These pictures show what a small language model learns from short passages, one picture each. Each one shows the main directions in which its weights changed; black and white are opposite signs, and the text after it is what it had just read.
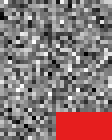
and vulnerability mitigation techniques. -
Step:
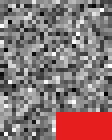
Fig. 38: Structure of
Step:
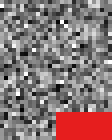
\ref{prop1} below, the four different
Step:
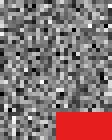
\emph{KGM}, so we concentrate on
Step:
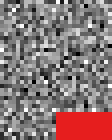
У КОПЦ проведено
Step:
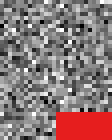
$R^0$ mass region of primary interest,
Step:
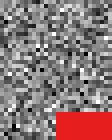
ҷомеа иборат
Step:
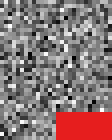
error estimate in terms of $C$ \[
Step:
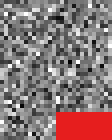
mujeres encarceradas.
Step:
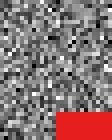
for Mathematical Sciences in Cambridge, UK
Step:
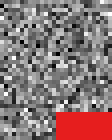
$m\in\N$ we denote by
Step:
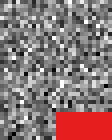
to a wide range of topological problems. To mention but
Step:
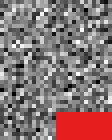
on two dimensionless micro-scale parameters of mixing length ratio
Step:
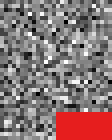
Beliefs* belastbare
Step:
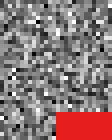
by a curved path | A 2-dimensional shape with
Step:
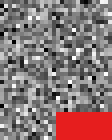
$a \in K$, the (fractional) ideal
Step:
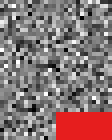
берилиши билан аҳамиятга
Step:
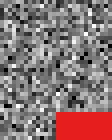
connected. \end{itemize} We know from Lemma
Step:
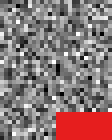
partai politik lokal di
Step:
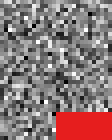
сфері кримінальної юстиції,
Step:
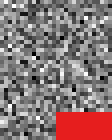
fue asumiendo funciones relacionadas a
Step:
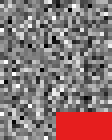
be a $z_0$-representing measure for
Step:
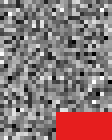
inject into the laser cavity a weak seed beam
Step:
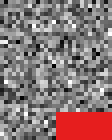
Among other cases, for the case of two dimensional
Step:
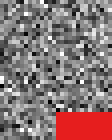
от уровня случайной
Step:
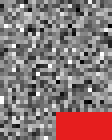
Wi-Fi DCF protocol as
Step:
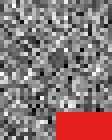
rejalashtirilgan [6].
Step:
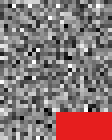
goes through the origin. It is a straight line
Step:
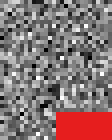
вигляді. Ліга арабських
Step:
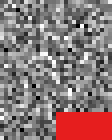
article develops recommendations on the mechanisms for
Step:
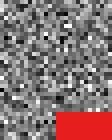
introducing 3D interconnects does not
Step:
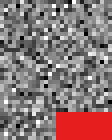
\leq \pc_A } \leq
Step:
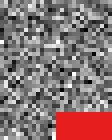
axis in the direction of the CO outflow. For further
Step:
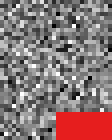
взагалі не мають власних
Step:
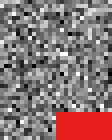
ale traficului ilicit de
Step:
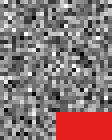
to the optimum among all methods) of the different methods
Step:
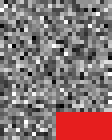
EPA system is quite hard to obtain and our result
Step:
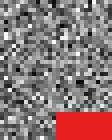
1998: *Elaborat o rezervama
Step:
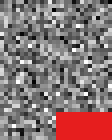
hand) & &Vision based & -
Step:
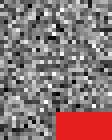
reducing the time both for the new bound computations and
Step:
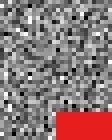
imposibilidad de detener la interculturalidad
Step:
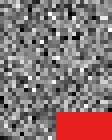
[a presença dos pais] traz
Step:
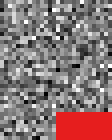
Introduction \endhead\noindent Studies about
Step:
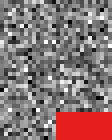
В освітніх закладах України
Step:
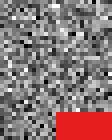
ishlab chiqiladi. Axloqdan
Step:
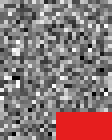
whose orbit closure in the space of packings factors onto
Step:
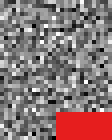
A smaller Gini index indicates a more equitable
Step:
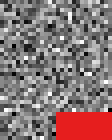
only transfer within some thresholds for walking distance and
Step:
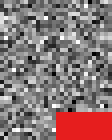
root of unity and $E_{\zeta_3}$
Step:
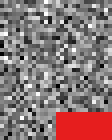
$X_0$ is an extended GGC in the
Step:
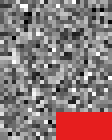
debería facilitarse la posibilidad de
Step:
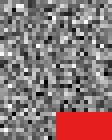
to Fuzzy Logic, if a statement is
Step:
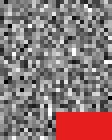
Wilson loops that lie in the magnetic
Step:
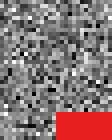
method and the form of work, testing and evaluating
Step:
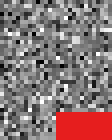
4. *So'z boyligini
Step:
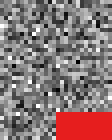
the environment from this type of pollution, and work
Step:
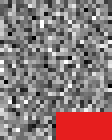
on the curvature tensor $R$, \begin{equation}
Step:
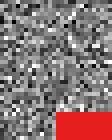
plan de estudios de la carrera en el
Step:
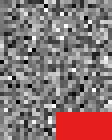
Жесткая связь со
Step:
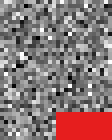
185 countries // CA: A
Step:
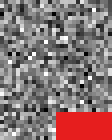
Central Limit Theorem, Fair
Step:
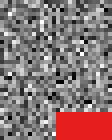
in the limit $q\rightarrow \infty$.
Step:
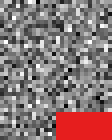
d_0 \leq 0.65$, there was an
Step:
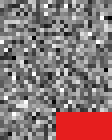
\TIS signal may be the result of
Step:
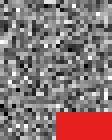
1.0 since smaller values often triggered
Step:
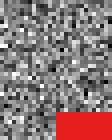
niveau de diplôme adéquat
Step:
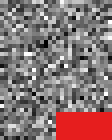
захвата от ядрата
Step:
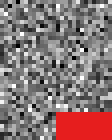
multiplications. \item Let $\mathcal{A}$,
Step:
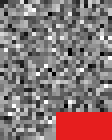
di atas disimpulkan bahwa,
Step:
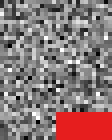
Case 3 and (b) Case 4.}
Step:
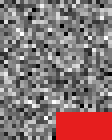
which is in the Medium category and for Quality
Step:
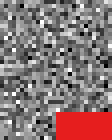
the galactic center as functions of the photon energy for the
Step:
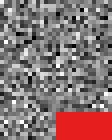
and squeezed. For the regime of parameters
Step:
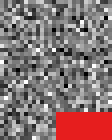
те, що серед умов ідентифікації
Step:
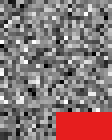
nos hace cuestionar en numerosas
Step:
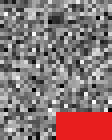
energetic enough scalar pulses, the stable star
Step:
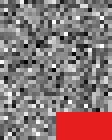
end we implemented the test for linearity proposed in
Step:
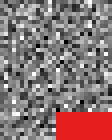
can do the same thing by just combining the loop
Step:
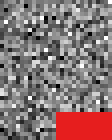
estamos em um ambiente cada vez mais
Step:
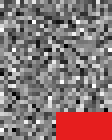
de formation. Cette exigence est
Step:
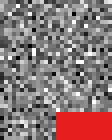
тенге и последующая
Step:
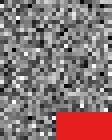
mainly interested in the fact that matrix multiplication has polynomial
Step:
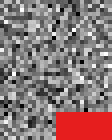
del sector La Loma en el sitio
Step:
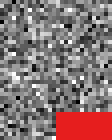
normas jurídicas civilísticas
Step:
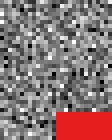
ijtimoiy va iqtisodiy kapitaliga, uning
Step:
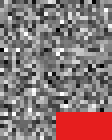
back to $(a)$ and $(b)$ of the previous
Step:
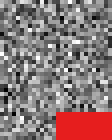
number of iterations. On the other hand, SA
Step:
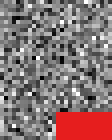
system after taking the ensemble average reads
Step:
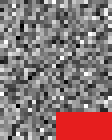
саралаш мумкинлигини
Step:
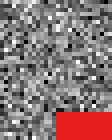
$a$ goes to zero, the curve
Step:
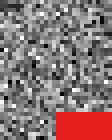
foi de tal amplitude pois o motor tem um
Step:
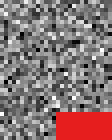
«исбот қилиш доираси»,
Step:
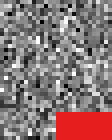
sociales (basados, principalmente, en las
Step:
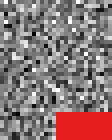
si l'individu jouit de
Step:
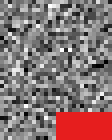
al. 1976; Malcom and Malcom
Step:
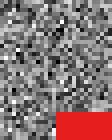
from an arbitrary smooth map $\phi: M \to
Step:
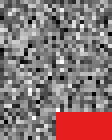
in the paper, we shall write the interested value process
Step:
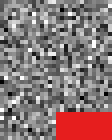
kewajiban dan tanggung
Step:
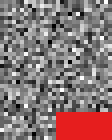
seen in the RFC imaging could
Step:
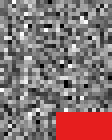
$\omega = 0.01$ (red solid line)
